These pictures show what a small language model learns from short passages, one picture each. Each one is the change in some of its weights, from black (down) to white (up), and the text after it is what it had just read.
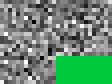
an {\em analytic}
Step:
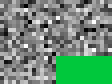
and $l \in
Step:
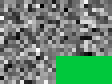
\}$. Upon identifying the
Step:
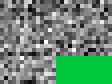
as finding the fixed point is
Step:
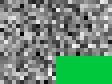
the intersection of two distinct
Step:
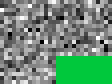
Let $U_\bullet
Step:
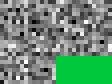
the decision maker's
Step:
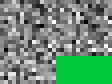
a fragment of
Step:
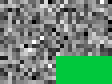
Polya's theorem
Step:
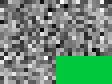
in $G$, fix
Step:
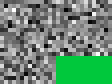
in one-space dimension
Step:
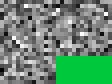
obtained by the first author and
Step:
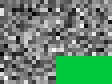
infinite labelled path $x
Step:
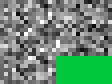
the probabilistic likelihood of
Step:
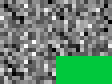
The separable extension problem
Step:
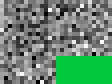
allowing us to extend the
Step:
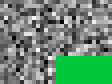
a nonempty convex subset of
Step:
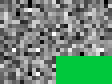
i.e. for distinct
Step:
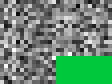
the same as theirs in
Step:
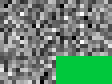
approach to forecast
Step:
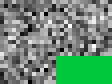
%%for some functions
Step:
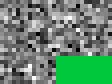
the controlled system.
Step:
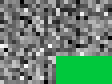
analogue of Manin
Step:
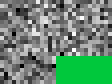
and if $L$ is
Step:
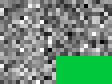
amount of playtime of
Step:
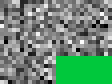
to simplify the notation,
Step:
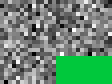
use the coordinates $\xi$
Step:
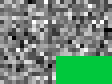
Split $q$ as
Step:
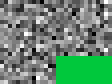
given by the flat coordinates of
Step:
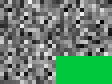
trajectory planning with curvature
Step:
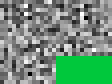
a harmonized microdata
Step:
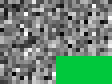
provides some kind of analytic
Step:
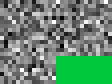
is diversified
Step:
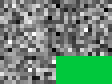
results in soft set
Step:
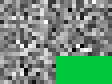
CAV $i$
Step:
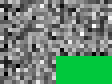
series is one dimensional in the
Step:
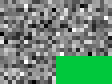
identify the dual space $\hat
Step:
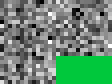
equivalent to requiring that
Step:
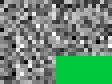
are no components of negative
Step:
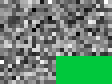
the level-$m$ subgroup
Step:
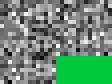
is to prove that the
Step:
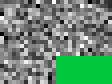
potential {\it on} the
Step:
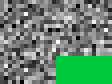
the number of isomorphism classes
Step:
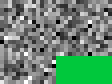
connection with the Multiple
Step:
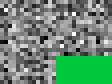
Thus, trivially, we
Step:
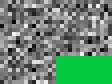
non-empty Zariski open subset
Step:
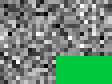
through~$x$ and smooth
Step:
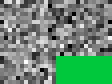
$K\subseteq F$,
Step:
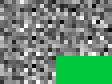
symmetric local regular Dirichlet form
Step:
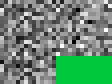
microscopic scheme. On the
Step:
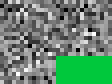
processes converge to appropriate stationary
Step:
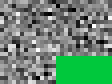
a specification is in fact
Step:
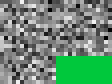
the horizontal local Lipschitz property
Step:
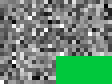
$\mathbf{A}$ restricted
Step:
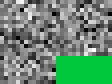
simplex $\sigma \in
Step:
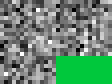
known to fail on the Euclidean
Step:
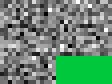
the fixed point. Let us
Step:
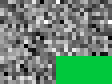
from the Weak Law
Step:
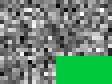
model. We characterize such
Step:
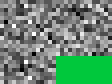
closed under the Jordan
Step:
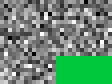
inequality \begin{equation}
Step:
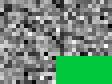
and the fiber above each has
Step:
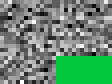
in the second argument. Consequently
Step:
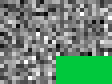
through an equivalent approach, which
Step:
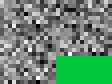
complemented by the Neumann boundary
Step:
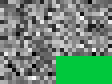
in the unitarily equivalence
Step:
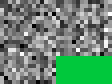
vertices on boundary of the
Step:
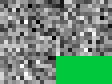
and the reconstruction-based
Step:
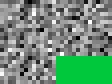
that $\text{\rm
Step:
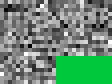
means that the nonlinearity
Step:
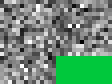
to be rediscovered
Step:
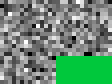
consider the parametrization,
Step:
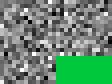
we have $\eta\in
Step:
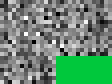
and sometimes the proposed
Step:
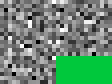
Leibniz algebras},
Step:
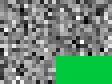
by induction that $g$
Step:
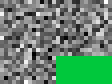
dimension of the eigenspace associated
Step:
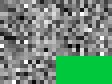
convergence rates that result from its
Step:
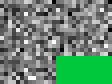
frozen system before tipping
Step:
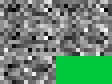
coassociativity of
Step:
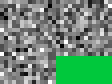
The critical case $\gamma =
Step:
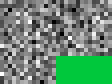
into some torsions and
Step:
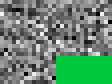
real Galois conjugates. Then
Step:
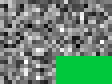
equations, where the drift
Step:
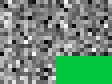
the vorticity field
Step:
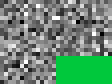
the purpose to find solution of
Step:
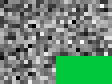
additional condition for coefficients,
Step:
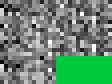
collection of Borel measures on
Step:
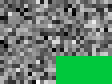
curves if necessary. The difference
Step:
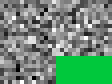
\begin{align} &
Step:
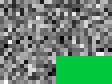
closure of $\cP$}. For
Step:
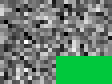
It is easy to check that
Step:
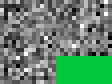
corresponds to the composition of
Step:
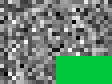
is APN.) }
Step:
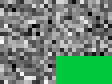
restriction, the LHS
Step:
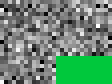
transition is observed at the critical
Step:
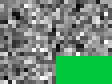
of such a system on a
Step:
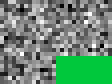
for nonparametric
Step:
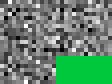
has nonnegative isotropic curvature for
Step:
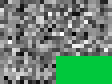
of it under the assumption that
